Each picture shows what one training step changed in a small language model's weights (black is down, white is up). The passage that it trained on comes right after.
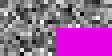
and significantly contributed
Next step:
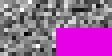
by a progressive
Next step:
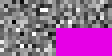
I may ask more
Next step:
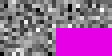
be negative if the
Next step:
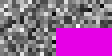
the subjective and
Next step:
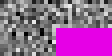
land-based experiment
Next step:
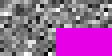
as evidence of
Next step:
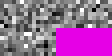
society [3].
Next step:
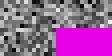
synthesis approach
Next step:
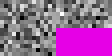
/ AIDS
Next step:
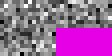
Figure 1:
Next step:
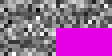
clinical presentation,
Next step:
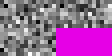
is increasing, especially
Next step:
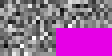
methods used in this
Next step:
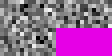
be used for different
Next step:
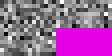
techniques into practice,
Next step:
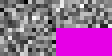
the inmates
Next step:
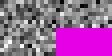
taking part, what
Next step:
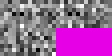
Groups The
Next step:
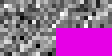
Internet, as
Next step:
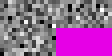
be adequate
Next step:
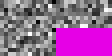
significant feature of these
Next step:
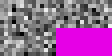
be more marked
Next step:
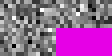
may differ for
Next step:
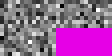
results can be
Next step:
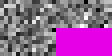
physiological point of
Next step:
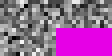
used to collect data
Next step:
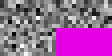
shown in figure
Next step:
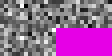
novel data that
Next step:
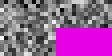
synthesis of
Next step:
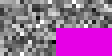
better than the control
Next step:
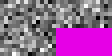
modern history." The
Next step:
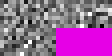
During the
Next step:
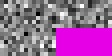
consequences on the
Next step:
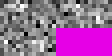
robustness and
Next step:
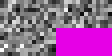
at the position
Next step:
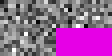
unlock the
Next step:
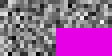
to incremental
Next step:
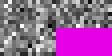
the specificity,
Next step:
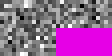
countries have the
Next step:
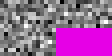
of a person.
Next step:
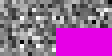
contains only a
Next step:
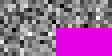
consumers see
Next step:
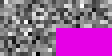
also widely applied
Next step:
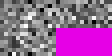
a total time of
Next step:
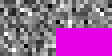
This information came
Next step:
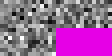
the Supporting
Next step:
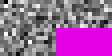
of pleural
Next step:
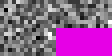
quantitative prediction
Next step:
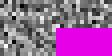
page count and
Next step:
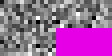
a number of
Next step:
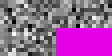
2 nd hand
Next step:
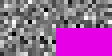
They show the essential
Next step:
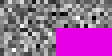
the stiffness
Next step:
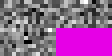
were examined for the
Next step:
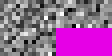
system to accurately
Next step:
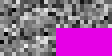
algorithm that is based
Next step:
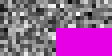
partial pressure of
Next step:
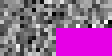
for Scoping
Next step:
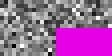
and result in
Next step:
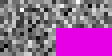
Journal of
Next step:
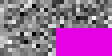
⁷³ International
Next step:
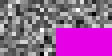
under study. The
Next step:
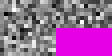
sharp during
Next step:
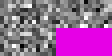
rates of light
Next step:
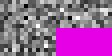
Tendon in
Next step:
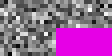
and standard deviation
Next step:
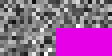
the data analysis.
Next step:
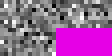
The study promotes
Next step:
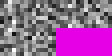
above points in
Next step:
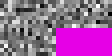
by requesting the
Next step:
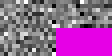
organizational support was
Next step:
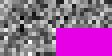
labelled with
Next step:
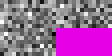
Information Communication
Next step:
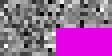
different cable
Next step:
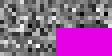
a dataset affect the
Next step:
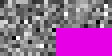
transverse stress in
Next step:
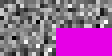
tools. As a
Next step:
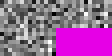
the preparation of
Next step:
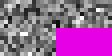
affected and are more
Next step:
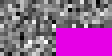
environment, which
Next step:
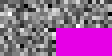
the rule base
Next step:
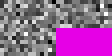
stress testing.
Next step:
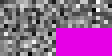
people have less time
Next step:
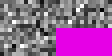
NICU whether
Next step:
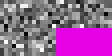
agriculture and
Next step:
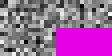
to evaluate and
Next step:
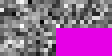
observed markings.
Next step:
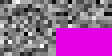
been demonstrated that
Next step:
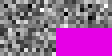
delivery must
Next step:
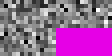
that can be
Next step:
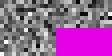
which indicates a period
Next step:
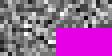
of length,
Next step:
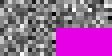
the importance of
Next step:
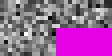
definition⁴ which
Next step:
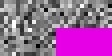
Inclusion criteria had
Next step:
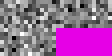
still a more
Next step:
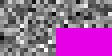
the difference between
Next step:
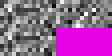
according to the
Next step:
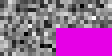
with a visual
